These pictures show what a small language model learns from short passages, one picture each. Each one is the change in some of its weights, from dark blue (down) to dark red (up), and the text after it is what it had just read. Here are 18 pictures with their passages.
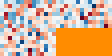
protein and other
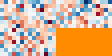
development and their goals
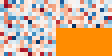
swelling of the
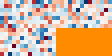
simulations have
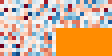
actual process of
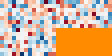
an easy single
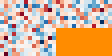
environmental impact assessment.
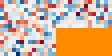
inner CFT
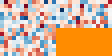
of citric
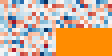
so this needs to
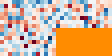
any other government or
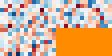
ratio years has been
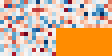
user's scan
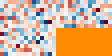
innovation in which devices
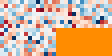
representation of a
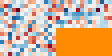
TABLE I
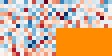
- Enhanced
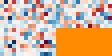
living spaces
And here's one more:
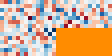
Spain has
